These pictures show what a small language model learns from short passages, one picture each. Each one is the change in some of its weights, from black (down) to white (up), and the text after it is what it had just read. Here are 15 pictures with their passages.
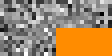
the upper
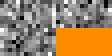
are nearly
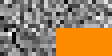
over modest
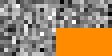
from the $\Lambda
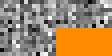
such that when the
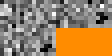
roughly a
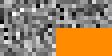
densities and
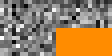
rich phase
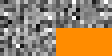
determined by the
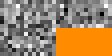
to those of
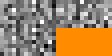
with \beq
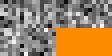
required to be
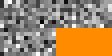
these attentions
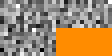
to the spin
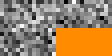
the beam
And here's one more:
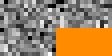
& Thematic
